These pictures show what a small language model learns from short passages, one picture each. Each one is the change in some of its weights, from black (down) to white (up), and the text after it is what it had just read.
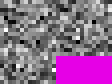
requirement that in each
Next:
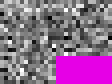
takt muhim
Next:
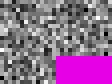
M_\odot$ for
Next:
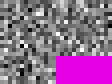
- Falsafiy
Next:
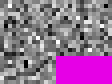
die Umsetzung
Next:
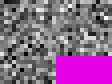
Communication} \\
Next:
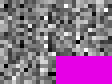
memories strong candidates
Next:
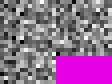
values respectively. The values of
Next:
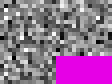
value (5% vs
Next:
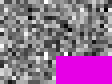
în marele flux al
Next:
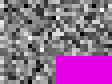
“ Ademais,
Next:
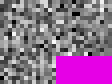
are separators. However,
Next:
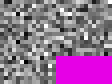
Childrens Online
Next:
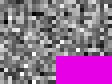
de venta, ya que
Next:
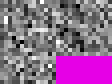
corrections. It is natural
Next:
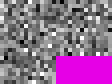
passes through Print
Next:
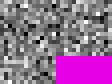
the replacement
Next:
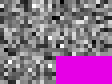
доступ не лише
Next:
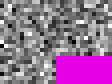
применительно к
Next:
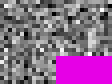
ichiga oladi.
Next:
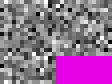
index is selected as
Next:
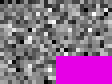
va jinoyat
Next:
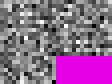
financiară a
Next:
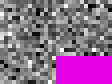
é substituída por
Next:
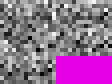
diagrams in terms of
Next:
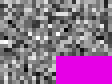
and cost efficiency.
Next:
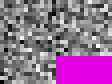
spatial structures,
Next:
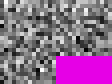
in the description of
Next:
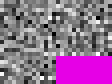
node with age
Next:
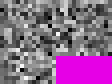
additional factor of $\tau$,
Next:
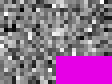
De regulă,
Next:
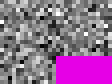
considering the steep
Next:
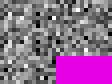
lower bound on a time
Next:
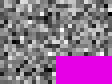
the fraction of affected
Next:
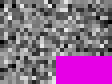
to \Teff\ =
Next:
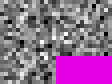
Markovian: this
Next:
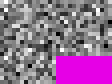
the value $-1$.
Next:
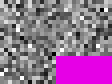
de este arquetipo
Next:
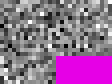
theoretical structure, and has
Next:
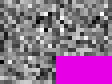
exceeds the
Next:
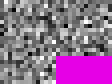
in the sequential case).
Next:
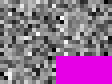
proof) in the
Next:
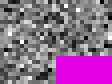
these terms induce
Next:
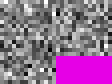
narrows in central
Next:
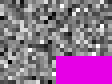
the Pauli radius
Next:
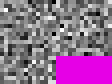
no Brasil. O
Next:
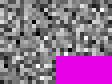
le produit des
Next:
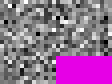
$g$. Using the
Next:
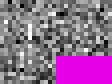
large enough that the hard
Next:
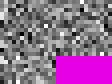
Koda, I.
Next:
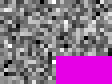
mayoría de los
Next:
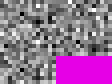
or {\it channeling}
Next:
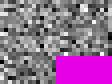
votre entreprise
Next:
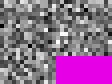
mode the set of hard
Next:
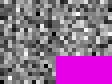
not trained on the
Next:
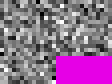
in the mMOM
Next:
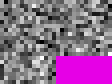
Министров о
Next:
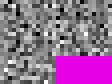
eran capaces de
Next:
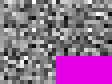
interpenetration of
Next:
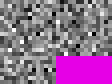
kendisine ait
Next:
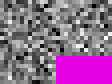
tão importante e
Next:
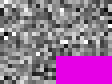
an OB-type
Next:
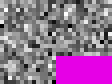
Trees in Uzbek
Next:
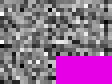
and research [...]. The
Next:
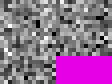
reduce the gain
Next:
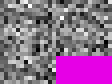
case the transformation to the
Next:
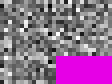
companion star is
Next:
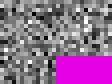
of time characterized by
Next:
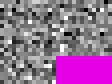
time lag) of density
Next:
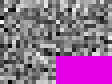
in which the bulk and surface
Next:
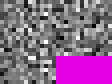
considered directly related to power
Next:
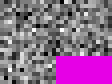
throughout the
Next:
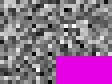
see, the performance of
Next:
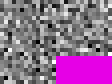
field approach, determines the
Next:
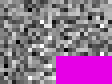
materiallardan o'zi
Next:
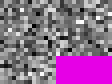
для будущей
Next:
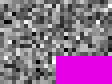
stress, implying a
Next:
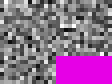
natural reactor, see
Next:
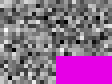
of view that a part
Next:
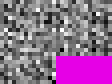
calibration process the program
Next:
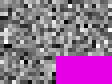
estudiantes donde
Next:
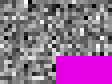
dapat bercerita
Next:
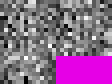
și purificare a
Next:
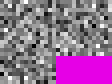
$gg$ production
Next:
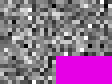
uso de medidas
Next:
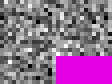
since the further expansion means
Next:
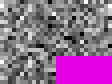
no entanto, passou
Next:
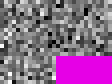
given a satisfactory
